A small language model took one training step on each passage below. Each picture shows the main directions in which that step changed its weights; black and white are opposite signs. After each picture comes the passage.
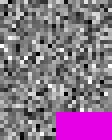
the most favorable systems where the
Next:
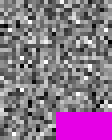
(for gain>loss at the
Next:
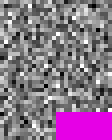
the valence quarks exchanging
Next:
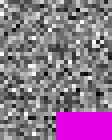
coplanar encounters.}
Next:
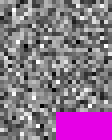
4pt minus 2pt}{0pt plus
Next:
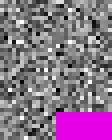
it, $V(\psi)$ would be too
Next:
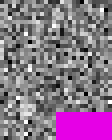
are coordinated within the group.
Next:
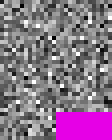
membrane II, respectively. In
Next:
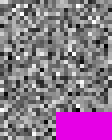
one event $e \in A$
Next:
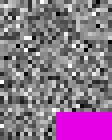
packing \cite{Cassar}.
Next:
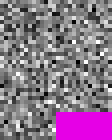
sequence is not positive by itself,
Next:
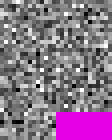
good deal of friction due to
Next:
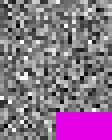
and $\beta$ tends to enhance
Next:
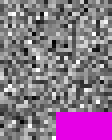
model of modified gravity,
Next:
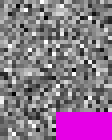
in many of the models are still
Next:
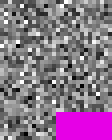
the resonance contributions are expected to be
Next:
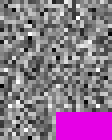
the cavity ($d=0$) has
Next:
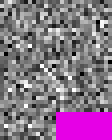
cluster. The population of pre-main
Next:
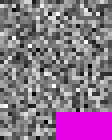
does not require detectors with fast
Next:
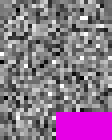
as both a classification problem and
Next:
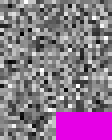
used to extract the spectrum. For sources
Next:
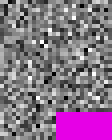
the structure of the spacetime, as in the
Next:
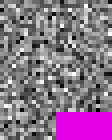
H.~Tao~Shen. \newblock
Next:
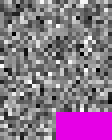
The response functions $\tilde D$ and $\tilde
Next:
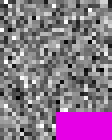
the metric is flat or not.
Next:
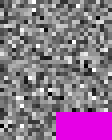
advancing shock in numerical
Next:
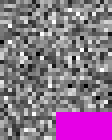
percolation threshold exists above
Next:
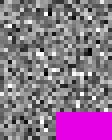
give in \cite{t1}, I
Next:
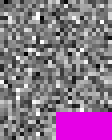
\midrule \textbf{MS
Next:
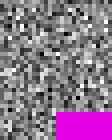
optical phonons, the decay of the
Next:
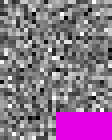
hour-like time scales, one
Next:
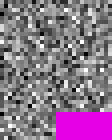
In addition, the disturbance of the solar
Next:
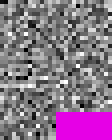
susceptible to tidal
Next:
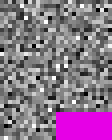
Israel } % % %
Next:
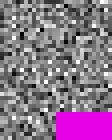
advanced, Lorentz
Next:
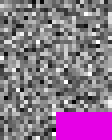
presented a CSMSM strategy that
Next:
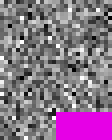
$100\mins$, approximately. The
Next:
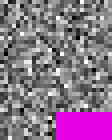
the dynamic fluctuation effects into
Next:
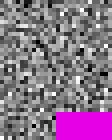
in C{\^\i}rstea's
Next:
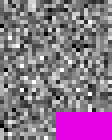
\tv$, the liquid is
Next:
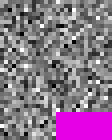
will not concern us directly here,
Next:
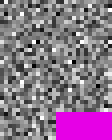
origin. Furthermore the lightest
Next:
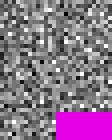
B=\alpha A_1\otimes B+
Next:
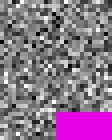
maps per pixel to the 3D space
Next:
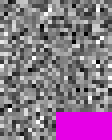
know the exact solution for the polarization operator,
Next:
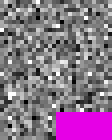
\label{3} \end{figure}
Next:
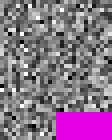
the theory imply that $A=-\lambda
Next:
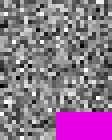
in which an attacker has access to
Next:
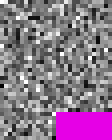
the training process, the reference image is
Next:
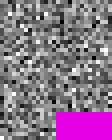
size of about 300 kpc,
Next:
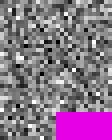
combined ellipticity coming from
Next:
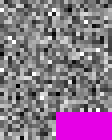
Aviv French ambassy and
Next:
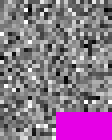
of the amplifier. Signal C was
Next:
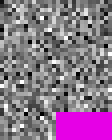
gauge invariance. The key observation is
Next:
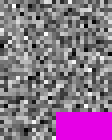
comparison with them as conventional
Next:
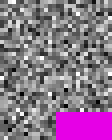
outliers the mean and median of a
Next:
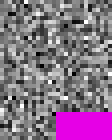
Thus , on these basis of these information,
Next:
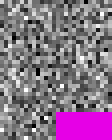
shown in \cite{Hwa}, nuclear
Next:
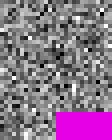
at which not playing is optimal
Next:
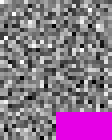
of two rank $2$ multivectors
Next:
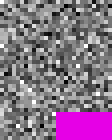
$|L(\kappa)|$. This is in
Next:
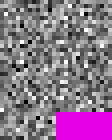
at a known frequency of rotation $\Omega$
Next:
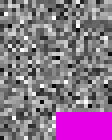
and $\theta=158^\circ$. The
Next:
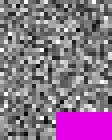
function of the two first integrals,
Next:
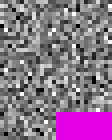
Section\,\ref{sec:irc} and
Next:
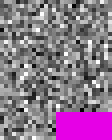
show results for two different values of $r_\rho
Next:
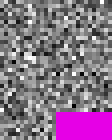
set, as the predefined SNR
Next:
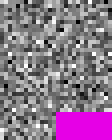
all squarks and sleptons }
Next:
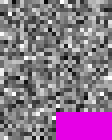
throughout this paper do not include
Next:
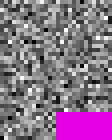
distributed between 1 and 400.
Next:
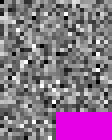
canonical transformation from one set of phase space
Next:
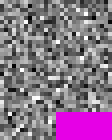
vectors. Where we refer to singlet
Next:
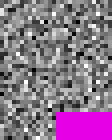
P.~R. Moorcroft,
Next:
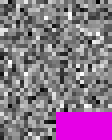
to the negative energies states for the
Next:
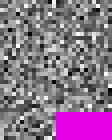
the mid-infrared from space by
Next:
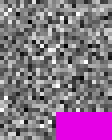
Efimov state has to be specified
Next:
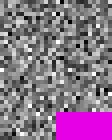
completely screened), multiplying
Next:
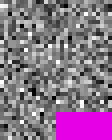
momentum diffusion coefficient $D$
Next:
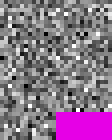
initial baseline model for future model
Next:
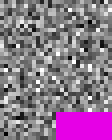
spacetime dimensions greater than
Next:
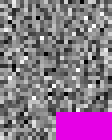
constrained, and along what dimensions
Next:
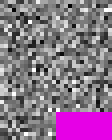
\cite{Adari2023} differs
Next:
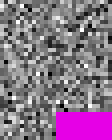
$S$). Experimental analysis shows
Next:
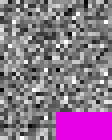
With the passing of time,
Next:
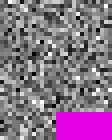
the most characteristic \footnote{The most characteristic
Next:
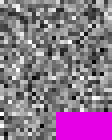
physicians usually also consider
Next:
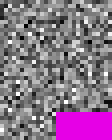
$S$ gates from the SUM
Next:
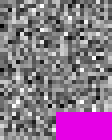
of their measurements upward to their parent
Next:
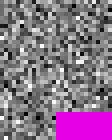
and our asymmetric epistemic
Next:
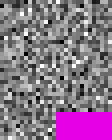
Mini Mitter, Cambridge
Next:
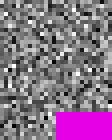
similar; therefore, based on the similarity of
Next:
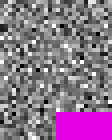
or in the precision of the numerical
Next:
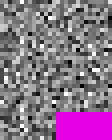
there are the K-theory torsion
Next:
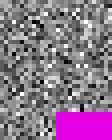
Bose-Hubbard model in the
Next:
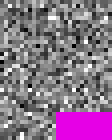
changes due to the proximity of
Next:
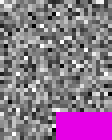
to pinpoint exactly where in the
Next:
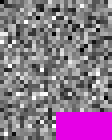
phase is metastable. Then, the
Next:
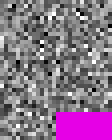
most next generation neutrino
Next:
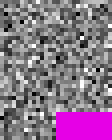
1 \right) \left( Q_F
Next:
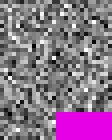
(SRKW) data. We
